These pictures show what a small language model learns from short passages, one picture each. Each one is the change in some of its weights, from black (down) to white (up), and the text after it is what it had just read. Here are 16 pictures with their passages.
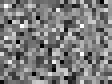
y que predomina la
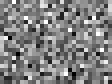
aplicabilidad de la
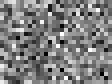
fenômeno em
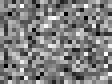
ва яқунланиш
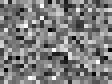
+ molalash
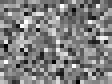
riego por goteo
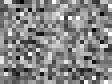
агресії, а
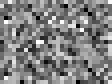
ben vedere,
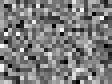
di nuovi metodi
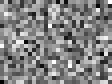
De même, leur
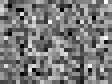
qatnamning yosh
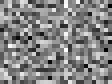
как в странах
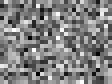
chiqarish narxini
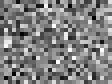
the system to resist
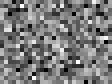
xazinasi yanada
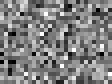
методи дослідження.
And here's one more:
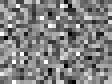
sehingga bisa
